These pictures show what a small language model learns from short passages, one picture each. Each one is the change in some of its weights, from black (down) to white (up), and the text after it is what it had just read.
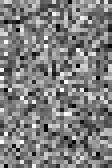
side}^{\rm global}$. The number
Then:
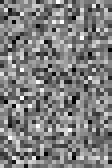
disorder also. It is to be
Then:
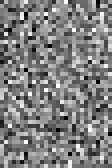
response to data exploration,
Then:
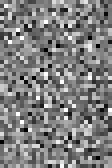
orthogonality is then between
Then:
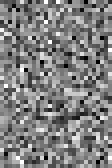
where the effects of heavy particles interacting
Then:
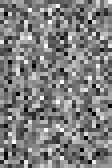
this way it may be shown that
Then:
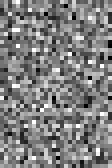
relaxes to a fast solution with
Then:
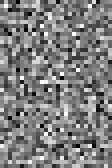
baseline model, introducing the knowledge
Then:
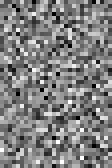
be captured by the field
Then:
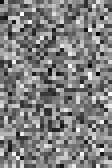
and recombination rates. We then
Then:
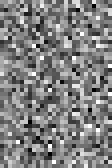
Centre for Materials and
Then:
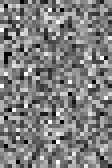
Troy, NY}
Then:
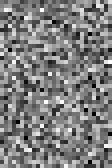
this equation may be superposed to
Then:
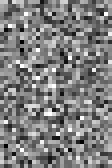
In the 't Hooft
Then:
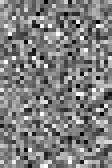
interactions, which have been neglected
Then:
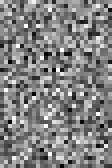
possible due to improper energy position
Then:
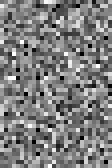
chemical potential although the charm quark
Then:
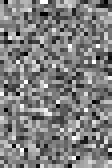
the development of robust FPM systems
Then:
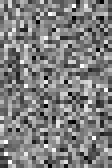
+ n^c_{\downarrow}
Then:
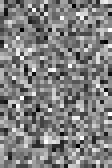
analyses. This will improve the calibration
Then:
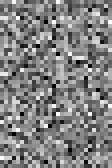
and \begin{equation}
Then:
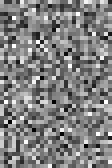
MSU, he was a
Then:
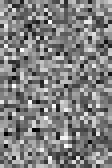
\end{equation} however constrain
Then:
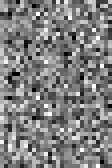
the CEP [5,
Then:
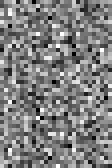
the result of motion design is investigated
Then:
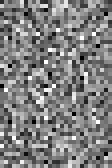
redundant orbits, is
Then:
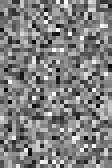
the dual picture, it is convenient
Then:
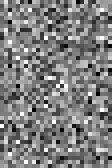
is decreased, so that now
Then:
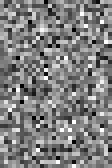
of these two options,
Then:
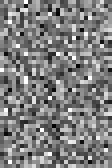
taxonomy of group tasks based
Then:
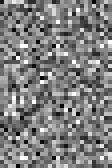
specimens were quite close to
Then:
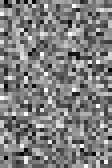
Our fiducial chemical evolution model
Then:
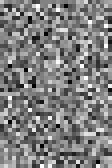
have been offset for sake
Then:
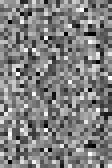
and SiC dipole antennas
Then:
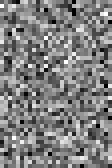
$\gamma_0$ (green
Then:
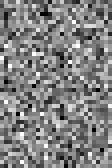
electronic structures and EPCs upon
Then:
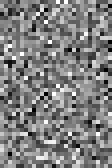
clumps, but reduces the
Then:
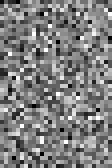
performance. However, it's crucial
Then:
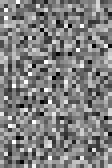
not take part in the training
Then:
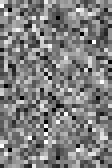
site, respectively, the third term
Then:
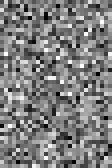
is much smaller than unity and
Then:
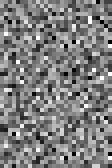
waves. Recently, negative
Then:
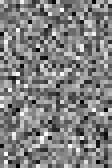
transverse} component %of nuclear
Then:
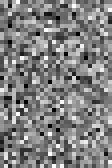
applies also to the approaches discussed
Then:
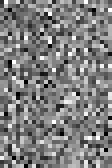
important role of oxygen
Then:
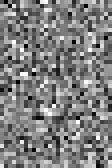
incorporating the knowledge of word
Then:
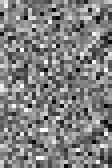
rows) with parallel search through the
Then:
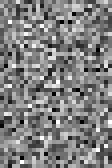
lead to the same PDF
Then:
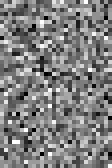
if you don't like
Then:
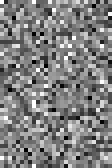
of the artificial gauge field,
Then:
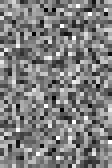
the sum of quantum numbers of
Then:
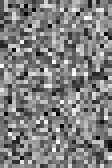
the geometrical configuration. And compared with
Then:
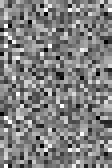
therefore obtained from solving the equations
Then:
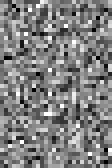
quantities the uncertainty resulting from propagation of
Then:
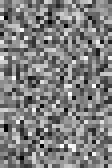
different random $SU(2)$
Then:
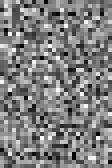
have been proposed to address these
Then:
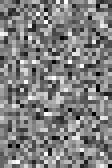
order one, the series is clearly
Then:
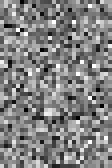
on the same substrate are presented in
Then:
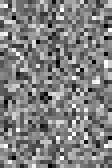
Substituting Fourier transforms of the
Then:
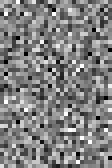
signals will be detailed in the following
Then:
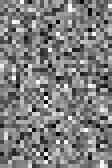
infinite number of terms, when
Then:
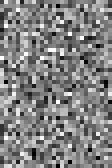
The effective intrinsic rate is calculated
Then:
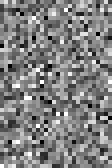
in \tuca, by
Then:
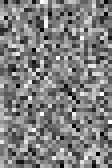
Centre, 1/AF
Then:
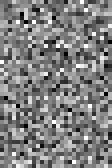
increasing number of spiral turns which
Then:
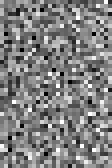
on July 4,
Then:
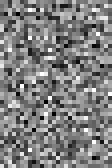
approach allows the gimbal to
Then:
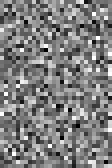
take different values for materials from different
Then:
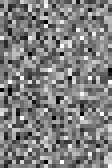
X-ray binaries ranges from
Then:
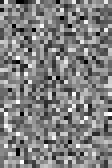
dynamics and suggest that some form of
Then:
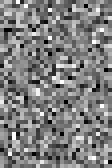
hydrodynamics models which are used to
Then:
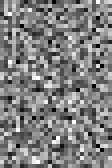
then the theory of the Lame
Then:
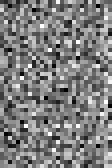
from a cluster to a phase
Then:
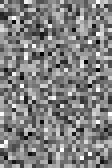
10 Mbps. This
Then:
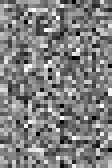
preserve the quantum conformal symmetries
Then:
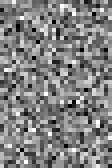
with a text chunk size
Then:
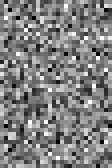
it takes about $14$
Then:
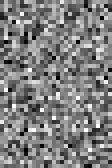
reduced compared with the pure case.
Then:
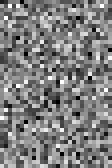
all these issues may be found in
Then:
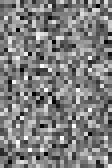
approximation and try to learn
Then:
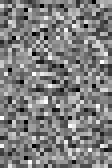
this, both the macroscopic
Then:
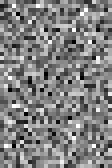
clearly see an enhancement of coherent information
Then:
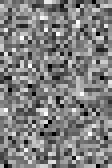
binning paths under the assumption that
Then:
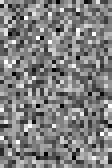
magnetic pole, we expect to observe
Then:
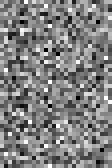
alist) env)
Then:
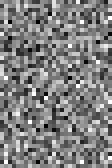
to higher center-of-mass
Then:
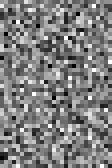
true. In eqn.
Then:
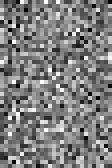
other SM visible particles. In this
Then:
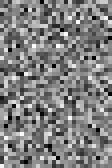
entries in the tensor. As
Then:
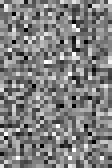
marriage of light
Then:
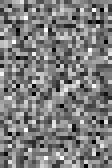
this algorithm multiplies some mask
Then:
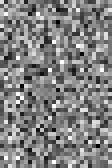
and depends strongly on scattering rate and
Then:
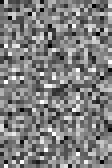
Theorem 2 establishes the necessary and
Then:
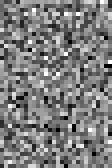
corrected Eq.(1) to a
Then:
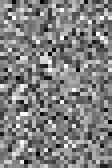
\\ $\enspace\rightarrow
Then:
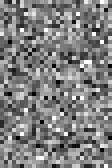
a large fraction of the kinetic energy
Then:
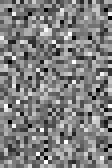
model, but using an effective volume
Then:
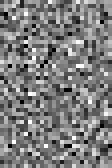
or compile them to an intermediate
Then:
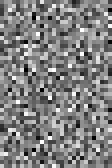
decrease of bandgap. This
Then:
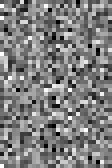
involve any number of operators
